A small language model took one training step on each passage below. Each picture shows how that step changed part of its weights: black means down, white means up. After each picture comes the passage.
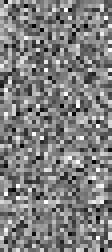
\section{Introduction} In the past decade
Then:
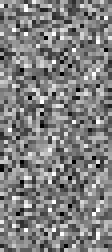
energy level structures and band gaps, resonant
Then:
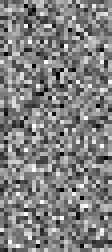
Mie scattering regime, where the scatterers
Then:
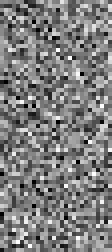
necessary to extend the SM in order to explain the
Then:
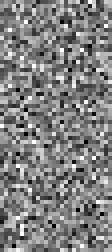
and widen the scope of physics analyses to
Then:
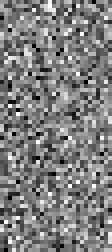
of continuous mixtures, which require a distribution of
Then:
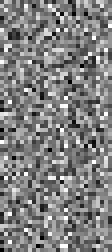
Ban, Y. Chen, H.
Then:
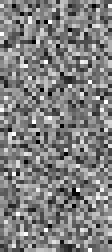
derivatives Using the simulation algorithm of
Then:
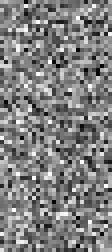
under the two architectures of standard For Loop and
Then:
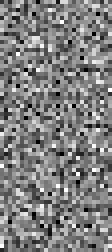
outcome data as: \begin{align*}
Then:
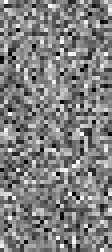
labelled as $A_1$ and
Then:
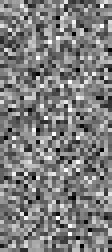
$\xi_\pm$ are the correlation lengths defined in
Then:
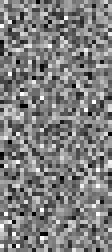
response function, which is proportional to the nucleon angular
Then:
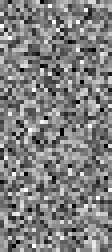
momentum-integrated quantities were used for the
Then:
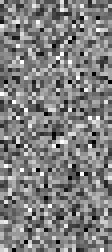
the value of each $\lambda_k$ depends strongly on
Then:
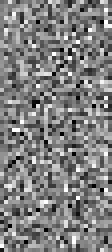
with increasing $n$, the core-shell
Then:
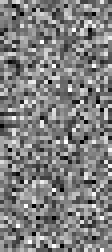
molecule. We were interested in the electron
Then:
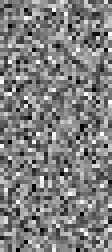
simplistic approximation, as a more gradual decreasing
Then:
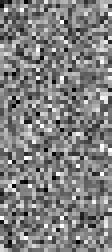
\in \Z$ are integer-valued scalar
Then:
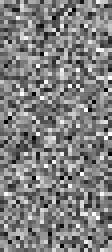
the previous section with the computational problems involved in
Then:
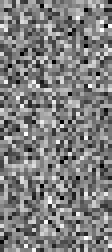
how they are engaging with the material. In this
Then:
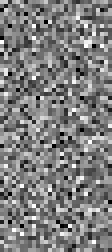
transformed in passing from $\Phi_{0\rightarrow
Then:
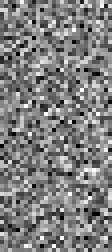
Our approach is conservative in the sense that if
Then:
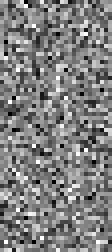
term, which is always stabilizing for short
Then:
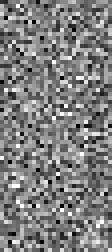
allow to make exactly the identifications with the
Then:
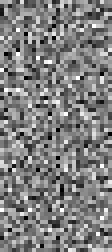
not show evidence for $\overline{g_2}$ to
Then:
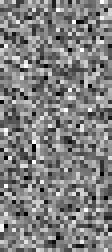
flux and fluence. Here, bolometric is taken
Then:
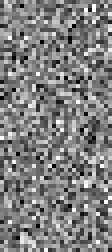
0.9\myarcsec{} (moderate
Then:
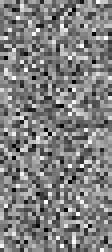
the overall fluctuations of $j^{\Delta t}$ and
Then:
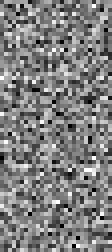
in IoT networks that reduces overhead up to
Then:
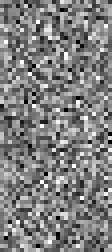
there are no singularities around the bouncing
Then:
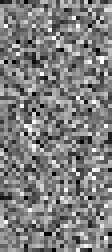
rules: $n+i+j$ must be
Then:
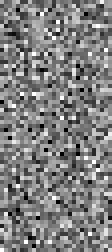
capture the surface heat flux. In all cases, 100 particles
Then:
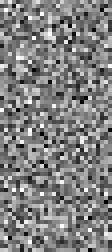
of $\text{SO}(2)$ spatial rotations is
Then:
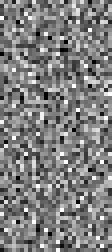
radius), only slightly shallower than equation
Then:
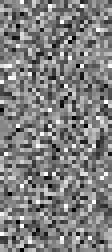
the fundamental frequency component of one far-end signal frame by
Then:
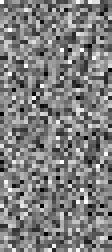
and SDW fluctuations in repulsive
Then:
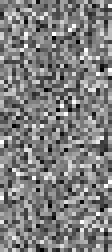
differential $x_p$ distributions of
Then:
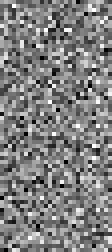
an additional probability factor to restrict the charge transport
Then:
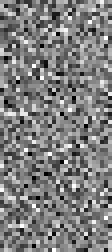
a constant pressure $B^2/8\pi$
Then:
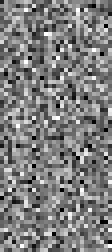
Bi(Pb)-2212 junctions.
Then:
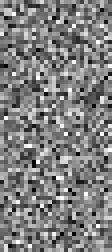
given density is lower than in the other radiation hydrodynamical
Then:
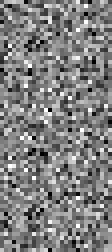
model considered here. Thus, the *HRI*
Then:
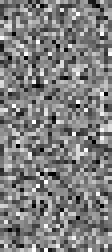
Solar Neighborhood. We
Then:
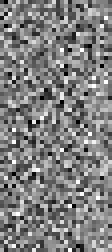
and the matter fields, treating the zero modes that
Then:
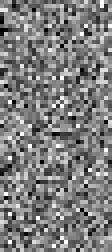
SAKT+, however, pays more
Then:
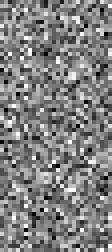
The Graduate University for Advanced
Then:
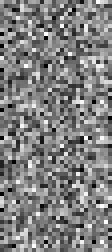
the interface, the group velocities associated with these
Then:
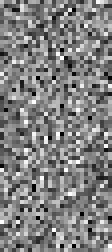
the boundaries. This setup could serve as the
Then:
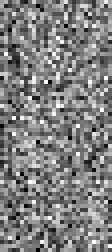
converted to a single-axis radial quantity.
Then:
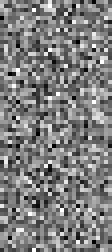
of each one-dimensional band. Here first three bands
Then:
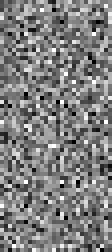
even work well up to remarkably ---
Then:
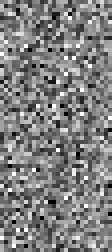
a relatively large mass loading is required to generate a
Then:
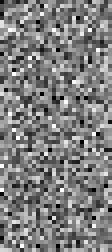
Particularly in \cite{mabel}
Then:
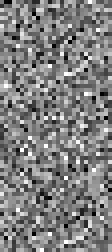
the second feature provides two protection layers against
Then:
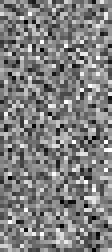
to the KPII equation is that using the
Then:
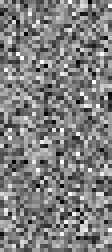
for further studying complex Mn compounds for
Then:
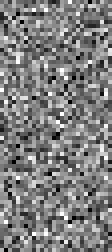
Fig.~\ref{fig-ba}), it also shows a
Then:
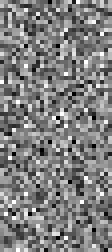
$\Delta v$ the measured linewidth,
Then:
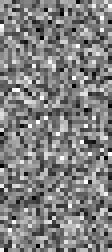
success of the double Gaussian in fitting the
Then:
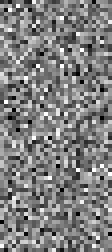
and Brodsky. $\kappa$ is the strength
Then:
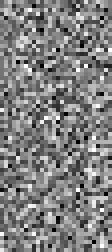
{\bf Abstract:} In a recent paper ``The
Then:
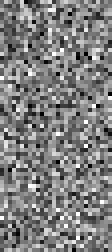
we obtain \begin{equation}\label{ab11}
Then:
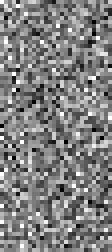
into account imperfect swab test sensitivity
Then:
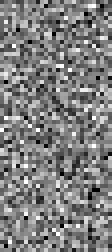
various models. We find that Gribov--type
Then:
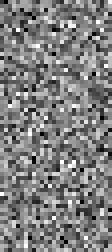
magnet length is 10~m as in
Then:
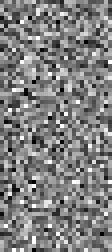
approach allows for studies of the adaptive response of a
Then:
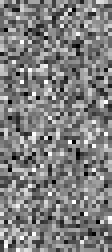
the above type of events. (a) The above
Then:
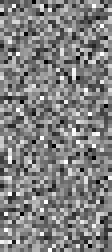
for every $T>0$, is denoted by
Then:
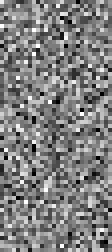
can flexibly balance performance and cost
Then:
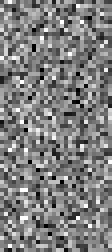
and the trigger rate was as high as 400
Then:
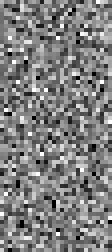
the expansion of the scale factor is decelerated for large
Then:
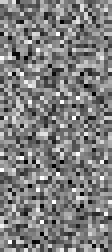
footprints to having virtual characters
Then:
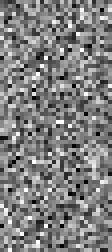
and the angle-of-arrival
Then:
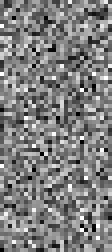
by the Wigner surmise and the number
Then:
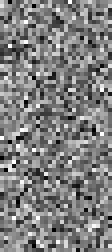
by realizing two things: first, that the above
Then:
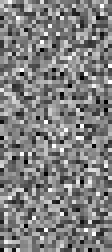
is the leptonic Dirac CP phase.
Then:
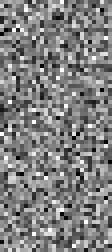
square roots of them, and because any power,
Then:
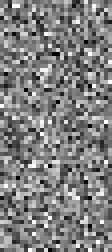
efficiency of the model. \begin{figure}[htb]
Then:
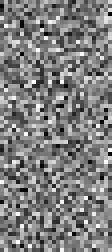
this subset only. Therefore, to conserve the
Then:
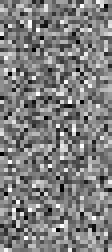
The same reasoning applies to $g_s$
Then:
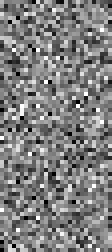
authors too. When a cluster was already known but had
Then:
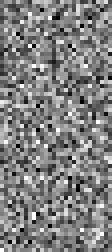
can then be partitioned into clusters where each cluster
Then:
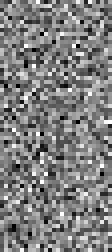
include a cosmological constant. Angular momentum is
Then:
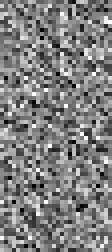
our understanding of this impact and mechanisms to support the
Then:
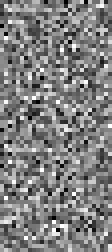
$Z$ is given by $$Z = \int
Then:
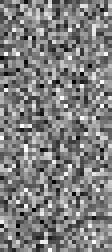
condensate have a larger free energy than their
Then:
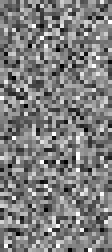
this paper to the model described in Ref.
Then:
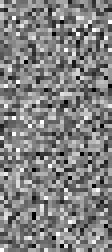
formatted as: "Title: When the
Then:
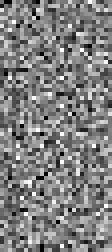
and WZ structure contain A and B layers, this
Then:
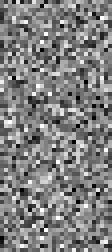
is drastically reduced compared to the resonant
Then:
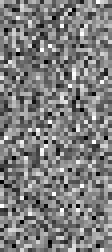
the presence of a constant $B$-field at one loop
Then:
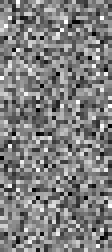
\begin{verbatim} const int
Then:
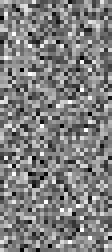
external static magnetic field is applied parallel to the
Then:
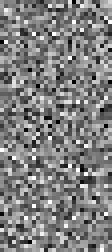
over projections of the data onto each member
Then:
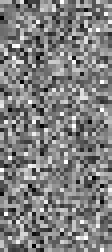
they vary, all the physics we know is
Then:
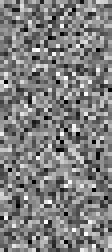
the underdoped $x = 0.08$
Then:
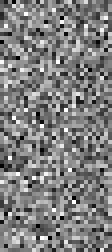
analytically from the exact solution, allowing us to determine
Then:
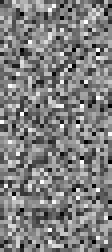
the one and three instanton level is due to the
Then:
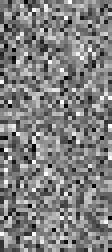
shows. We have begun working on a way
